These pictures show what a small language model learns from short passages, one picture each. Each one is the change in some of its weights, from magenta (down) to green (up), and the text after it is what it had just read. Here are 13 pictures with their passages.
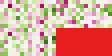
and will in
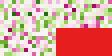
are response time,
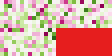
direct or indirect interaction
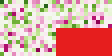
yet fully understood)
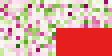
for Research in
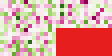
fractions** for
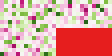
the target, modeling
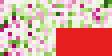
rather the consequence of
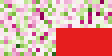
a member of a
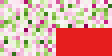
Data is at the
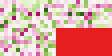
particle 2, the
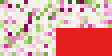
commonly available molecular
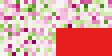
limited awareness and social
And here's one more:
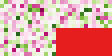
signs of
